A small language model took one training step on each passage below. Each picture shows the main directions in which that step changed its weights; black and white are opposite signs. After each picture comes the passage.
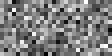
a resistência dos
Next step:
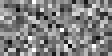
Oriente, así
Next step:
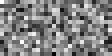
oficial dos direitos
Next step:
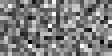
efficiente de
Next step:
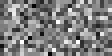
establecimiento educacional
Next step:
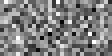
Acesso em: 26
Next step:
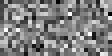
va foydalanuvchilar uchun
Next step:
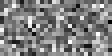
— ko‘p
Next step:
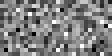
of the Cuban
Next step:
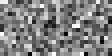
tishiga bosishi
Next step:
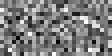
daromad; -
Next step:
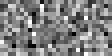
ishlash, bilim
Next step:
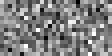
ATP fará
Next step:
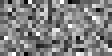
ao que vivemos,
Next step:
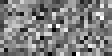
general din Republica
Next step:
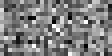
and improve
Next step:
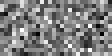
рекламы на
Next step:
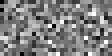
of academics in
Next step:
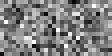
sequer ser digno
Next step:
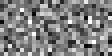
borishlari, zarur
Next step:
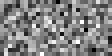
в год, и
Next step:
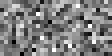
речовин і
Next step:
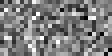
- 5 thu
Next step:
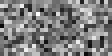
Nasimov S.
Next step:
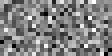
dos últimos 10
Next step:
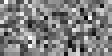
serie. A partir de
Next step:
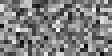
shakllanishining gender
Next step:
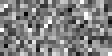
ва қарорлари
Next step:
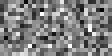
necesaria una revisión
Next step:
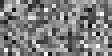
do najvećih
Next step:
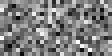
області соціальної
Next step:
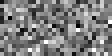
of the Odesa
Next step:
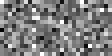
complementarios pueden ser
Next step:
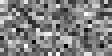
permanent influence of
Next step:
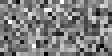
kerjanya (RI
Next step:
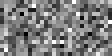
from ticker to
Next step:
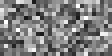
applied within
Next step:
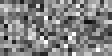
primeras etapas de
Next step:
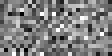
localizada en la
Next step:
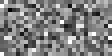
tenant compte des
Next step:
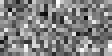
por articular y de
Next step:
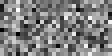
le processus de
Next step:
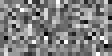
provocados por el
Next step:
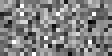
- сўроқ
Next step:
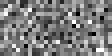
Республики Узбекистан и
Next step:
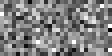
Melden würde
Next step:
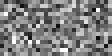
реальные возможности
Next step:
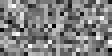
bir geometriye
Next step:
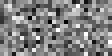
Cardoso et
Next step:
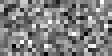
за поширеною
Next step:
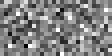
от скорости
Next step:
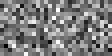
van de hulp
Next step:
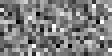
(la edad fundamental
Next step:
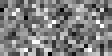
fort potentiel
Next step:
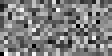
eng yaxshi imkoniyatlari
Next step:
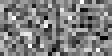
bo'yicha 50%
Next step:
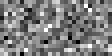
rada u bilo
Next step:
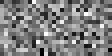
en la figura 1.
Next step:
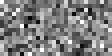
Pada Produk
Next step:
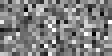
1 aturan itu
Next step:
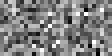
Gambar 1.
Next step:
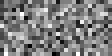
substituiu seu
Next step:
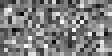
1970, principalmente com
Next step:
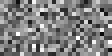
las mujeres por la
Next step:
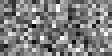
Demek, solay
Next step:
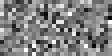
por classe de
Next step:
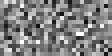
жалость, 30
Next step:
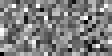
te waarden
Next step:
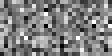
wa TBC na
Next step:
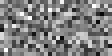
control de lectura
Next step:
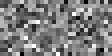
Pediatric and
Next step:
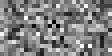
erst danach die
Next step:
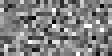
and politics. In
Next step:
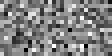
продуктивность значительно
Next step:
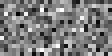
sektori banklari
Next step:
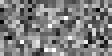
duplikat dengan
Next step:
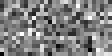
расчета в
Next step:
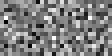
Sciences (PhD)
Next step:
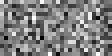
va tashkilotchilik
